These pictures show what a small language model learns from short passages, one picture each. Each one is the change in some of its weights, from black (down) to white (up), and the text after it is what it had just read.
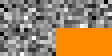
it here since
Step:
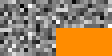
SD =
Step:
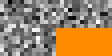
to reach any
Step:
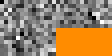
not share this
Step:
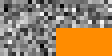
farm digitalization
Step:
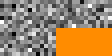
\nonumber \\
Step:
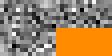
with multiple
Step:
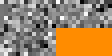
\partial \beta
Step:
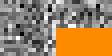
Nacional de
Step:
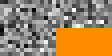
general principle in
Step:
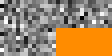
Notice that with
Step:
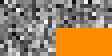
o corno
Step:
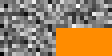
the number of
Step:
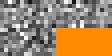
case $t$
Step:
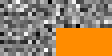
ez az
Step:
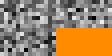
considering that
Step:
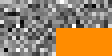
utiliza para
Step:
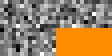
of the same community
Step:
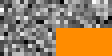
the node.
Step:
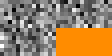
met as well as
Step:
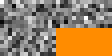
and recommend
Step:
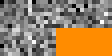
more precise
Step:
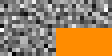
the coefficients are
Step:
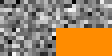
polynomial can be
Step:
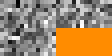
second case gives an
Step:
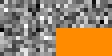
strategy is very
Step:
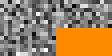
in an attempt
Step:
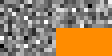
work. But
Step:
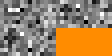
every step of this
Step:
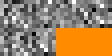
from aqueous
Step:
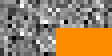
follows from the general
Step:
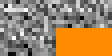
{\bf Corollary
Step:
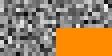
as the complexity
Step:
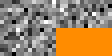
In particular,
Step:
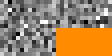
reduce this
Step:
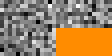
the end), and
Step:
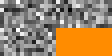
that, the single
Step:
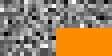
surgeon and
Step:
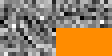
ratio between
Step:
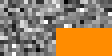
introduced to the
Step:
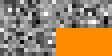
what makes a
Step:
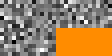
fin d'en
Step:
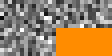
classical fact
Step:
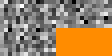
documentation of
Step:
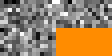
This attention
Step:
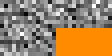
the labor
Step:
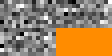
The taxing
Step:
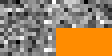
The corresponding entry
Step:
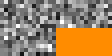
of which is
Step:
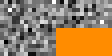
receptors on
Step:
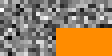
and only if
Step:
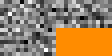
a User
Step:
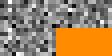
no maximization or
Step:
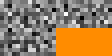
stems and
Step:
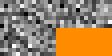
the state of
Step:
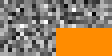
variables in this study
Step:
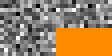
group and its
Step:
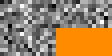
prediction of
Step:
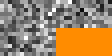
el exceso
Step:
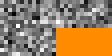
features of
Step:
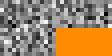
leaf, like
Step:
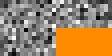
Bu durum
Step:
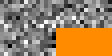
European eel
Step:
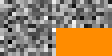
tiempos de
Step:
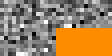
in one to one
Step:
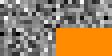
proposed a similar
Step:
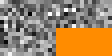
energy losses due
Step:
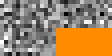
solvers are used
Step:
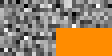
term depend on
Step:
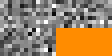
interprets family
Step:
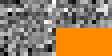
The relationship between
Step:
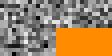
such $\alpha$
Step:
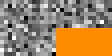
in terms of degree
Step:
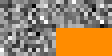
from a set
